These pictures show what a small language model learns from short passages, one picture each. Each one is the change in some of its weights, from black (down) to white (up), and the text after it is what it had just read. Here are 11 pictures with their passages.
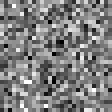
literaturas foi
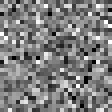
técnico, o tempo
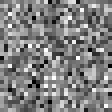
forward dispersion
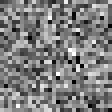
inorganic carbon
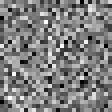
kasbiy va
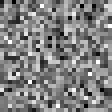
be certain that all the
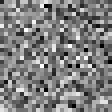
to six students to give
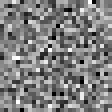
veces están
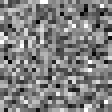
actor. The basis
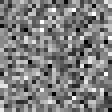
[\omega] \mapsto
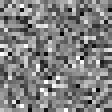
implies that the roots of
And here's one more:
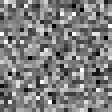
points and obtain a holomorphic
